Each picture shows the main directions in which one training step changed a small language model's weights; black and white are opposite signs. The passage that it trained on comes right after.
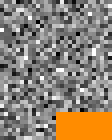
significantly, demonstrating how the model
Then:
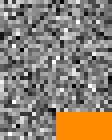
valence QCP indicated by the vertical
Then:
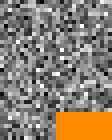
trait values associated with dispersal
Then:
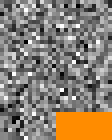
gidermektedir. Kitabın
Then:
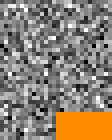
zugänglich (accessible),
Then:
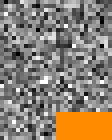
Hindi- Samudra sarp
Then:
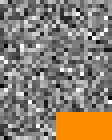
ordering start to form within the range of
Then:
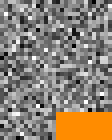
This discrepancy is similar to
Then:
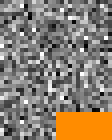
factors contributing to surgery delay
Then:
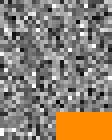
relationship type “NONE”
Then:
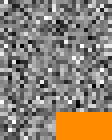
जा सकता
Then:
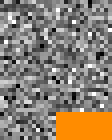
et à obtenir des résultats
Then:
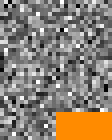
have geophysical origin.
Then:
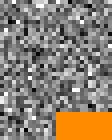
*Farmers, impact, networks,
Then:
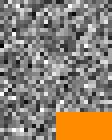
in the continuum theory. By
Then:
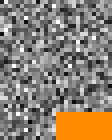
calculation of molecular parameters of the corresponding
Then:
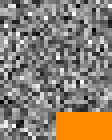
yaratilgan lingvistik
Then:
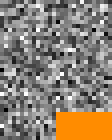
with birth masses in the region of
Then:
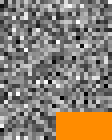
our biological functioning help to reach the
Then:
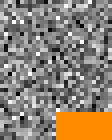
generally insoluble in aliphatic
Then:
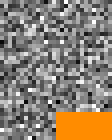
Solidjonov, D. Z.
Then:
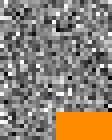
ser realizados no dia-a-dia
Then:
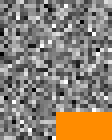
survei lapangan, analisis
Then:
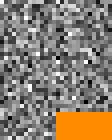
areas. These findings revealed that
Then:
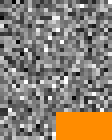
xalqaro shartnoma
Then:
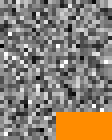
media forms, and by their computational capability
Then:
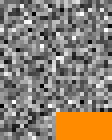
enter search terms selected from a search term
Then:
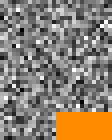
and T_0 is the total signaling
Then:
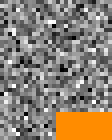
while further follow ups were done for
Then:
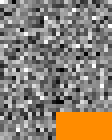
лісу). Катря
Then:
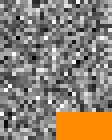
Salud en su más reciente
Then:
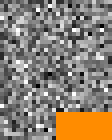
the centre of attention and the best approach
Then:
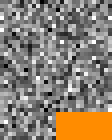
following is a list of documents with a
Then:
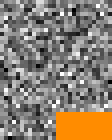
durable goods, thus
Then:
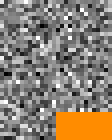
senón tamén como as imos
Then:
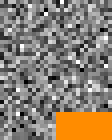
sample of stars that share some common
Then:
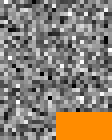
with the `giant magnon' which can
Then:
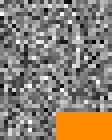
turli yo'nalish va
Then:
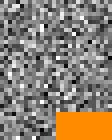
spatial factors. Gama and
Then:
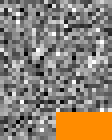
that we consider in this paper is a variant of
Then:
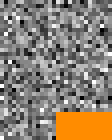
for the students: 1. Providing a
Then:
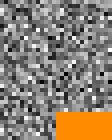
al-Muqtadir eran
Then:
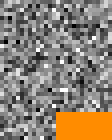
work is constantly provided to me so that I
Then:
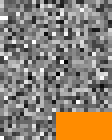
construction through the AstroEdu
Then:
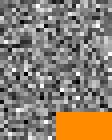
2 недели после
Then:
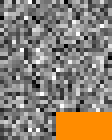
and situational demands is key to
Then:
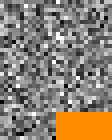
colegas, aprendem a se
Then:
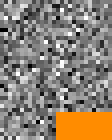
can take place. For the 2% strain
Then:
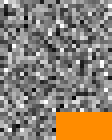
general climate of conflict and instability
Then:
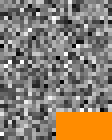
you represent not only yourself –
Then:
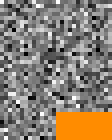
established for cows in
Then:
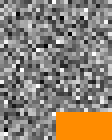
16. Султонова
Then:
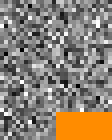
- **Networked Systems:** In
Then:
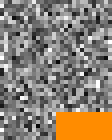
engine size between 1.4 and
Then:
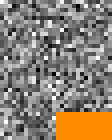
sebagai peserta.
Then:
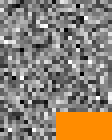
added explanations to their machine
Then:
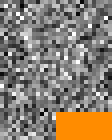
alohida o'rin tutadi.
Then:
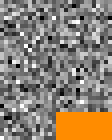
Power system optimization by using combined
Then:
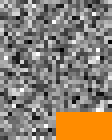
the IX cloud upon point-like
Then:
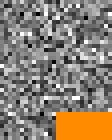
(DSW) Example Data
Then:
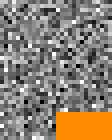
noodgedwongen, kosten
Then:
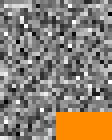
monsters. By visually
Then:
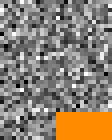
to identify more deeply the location and
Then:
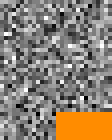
Bokschilar tayyorgarligida
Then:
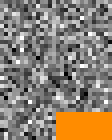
transformation of content into virtual
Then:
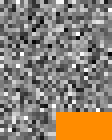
four of the reviewed articles
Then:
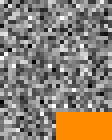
NASA. Zenodo.
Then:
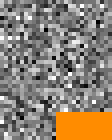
cementite, the $H^0$,
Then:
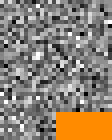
batteries, resulting in a field
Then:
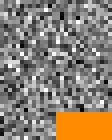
medication adherence. Its
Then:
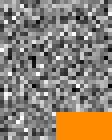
number, and nuclear intensity was used to
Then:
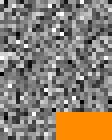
accuracy in identifying
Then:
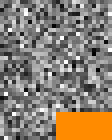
setup, we have the following extension of
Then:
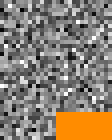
new notation for the superscripts on
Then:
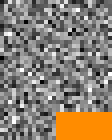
room for improvement. Indeed, the
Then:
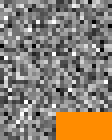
deemed to be a risk to participant
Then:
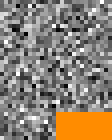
high-resolution instruments, thus the
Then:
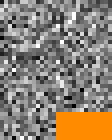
this area of statistics can be found,
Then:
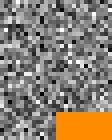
the bottom line of the figure) are
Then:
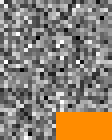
universidades del mundo, las
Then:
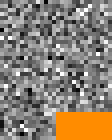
volume fraction $f_{E}$, that
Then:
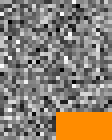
hardly contribute to transport.
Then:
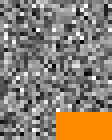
Score per question demographic information
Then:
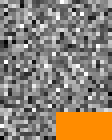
$M$: \begin{equation}
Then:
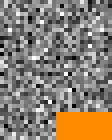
t)$ and therefore obtain the semigroup
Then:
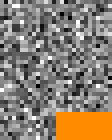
from table 4 shows the relationship among
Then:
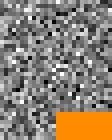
is considered an economic perturbation that
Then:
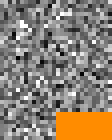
is based on the configuration of the
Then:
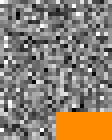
State south-western Nigeria
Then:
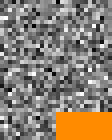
инновационного роста
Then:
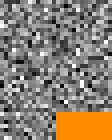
narrow beam and does not require dense
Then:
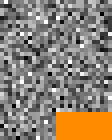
sabab bo'lib, portal
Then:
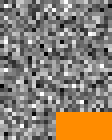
to $\Psi_-$ by the
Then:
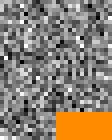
comfort when chatting with a conversational
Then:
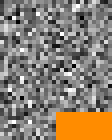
a la forma en que los efectos de
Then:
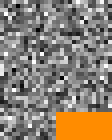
krievu valodai un
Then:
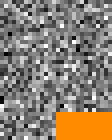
ilə bağlı
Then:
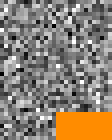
also contains a detailed case study of
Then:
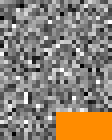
yil uchun bir qator
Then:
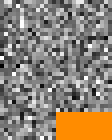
major reasons: firstly
